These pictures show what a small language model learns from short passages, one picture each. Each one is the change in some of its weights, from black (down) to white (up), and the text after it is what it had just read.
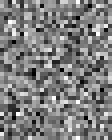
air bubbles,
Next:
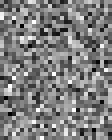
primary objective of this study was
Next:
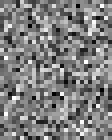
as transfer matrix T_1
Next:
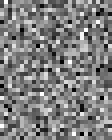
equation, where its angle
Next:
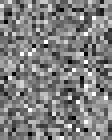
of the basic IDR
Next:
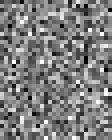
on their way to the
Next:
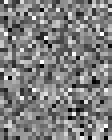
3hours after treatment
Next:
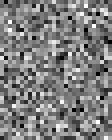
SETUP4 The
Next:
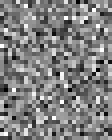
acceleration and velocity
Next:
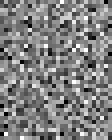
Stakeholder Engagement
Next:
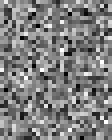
such reaction and any factor which
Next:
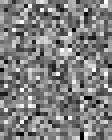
are essential to make the
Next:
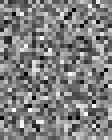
and nutritional value testing
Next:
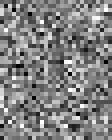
that the sublime can
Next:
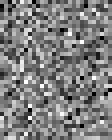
Making Madness:
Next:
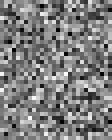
a cryogenic
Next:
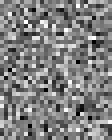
unveiled the
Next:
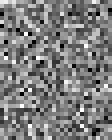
how the decision that made are
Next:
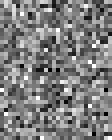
numbers [12], even
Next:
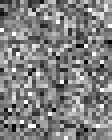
The Restenosis rates
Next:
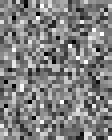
technical entry point for
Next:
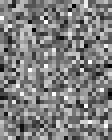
to making the individuals realise
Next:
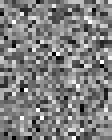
NV concentration could be
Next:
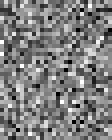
the substrate used but
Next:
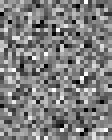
foreigners to participate in
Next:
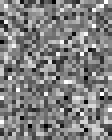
increasing the attractiveness
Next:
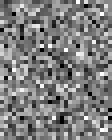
during sudden
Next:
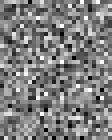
reactive solute transport.
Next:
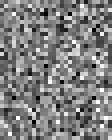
Module Figure 2.
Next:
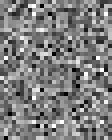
thereby reducing risk of
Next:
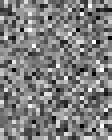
the number of sensors does
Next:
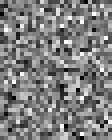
papaya* have
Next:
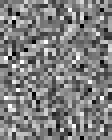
measured. Therefore, only an
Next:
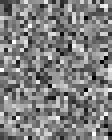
material during HPT is
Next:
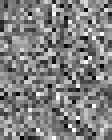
comfort and the individual
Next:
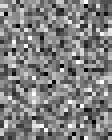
The 13% concentration demonstrated
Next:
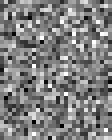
background characteristics is presented in table
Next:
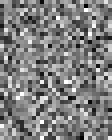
the assessment instrument for creative
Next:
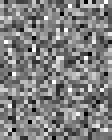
Rs. Eight
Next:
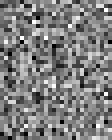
to Williams et
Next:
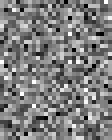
more types of carriers
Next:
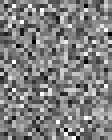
can be adopted for their own
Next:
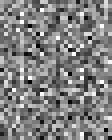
can be used for the
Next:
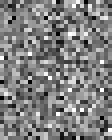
At Nightingale
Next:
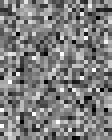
the DSP platform to
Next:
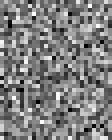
method. The researcher used this
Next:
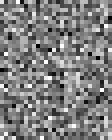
Singapore) using
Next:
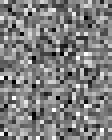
observed due to the composite
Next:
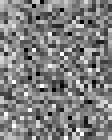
manuscript which
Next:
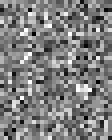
On the other hand,
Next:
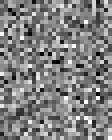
Glottal Oral
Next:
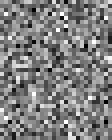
(UB) variable has
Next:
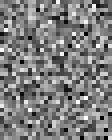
view (IFOV)
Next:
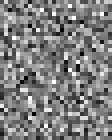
school focused on the individual
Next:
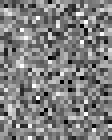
it planned to obtain
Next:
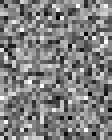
spoken’, as
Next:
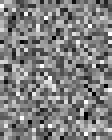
and China (Fig.
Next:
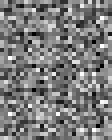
first days of life of
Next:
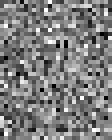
truth is that it is
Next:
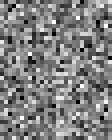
morphism if and only
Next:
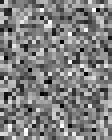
and the background knowledge of the
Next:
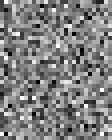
organization, due to the increasing
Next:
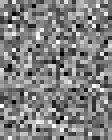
well as enacting effective
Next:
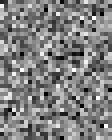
simulation platform for training of
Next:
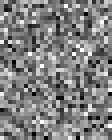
were created or analyzed in this
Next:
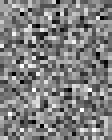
final estimate of man hours
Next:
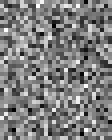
that accommodates the
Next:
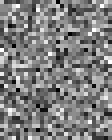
(PID) as well
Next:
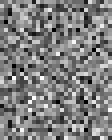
for prolonged
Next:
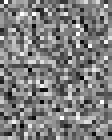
rapidly gained
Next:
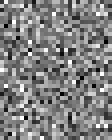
they have no competing
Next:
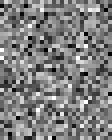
Z. Slawin
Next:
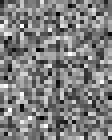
for a culture that is
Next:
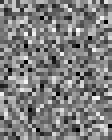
through all her works gave
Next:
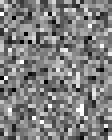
experienced teacher determines which
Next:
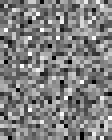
her roommate,
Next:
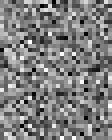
score of 70 -
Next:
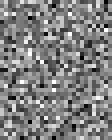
closed-ended questions or
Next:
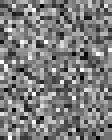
been observed that 90%
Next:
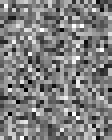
It builds upon a long
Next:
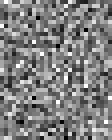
use of this opportunity by
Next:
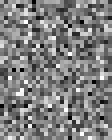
developed by Milton
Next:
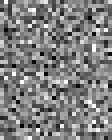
life even though projections
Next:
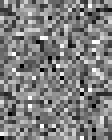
the key parts of a
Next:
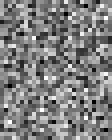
first overview of the
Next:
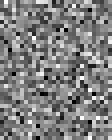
educational process. In this
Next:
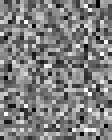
for Emergency Medical
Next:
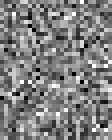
to determine parameters [5]
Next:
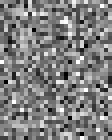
to remodeling and left
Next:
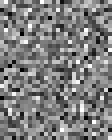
heritage, social
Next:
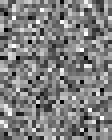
context diversity. These findings provide
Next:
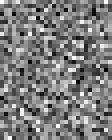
on α_1 and
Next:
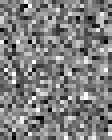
contaminant such as
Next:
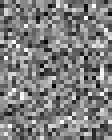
taking a full loop of
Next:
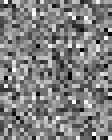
during the COST Action
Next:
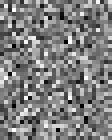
800°C for around
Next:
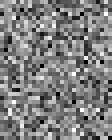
for high efficiency, high
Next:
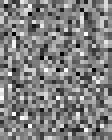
may initiate the deviation without
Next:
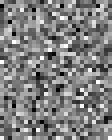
Electrode Assembly
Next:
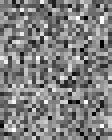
Colombia –
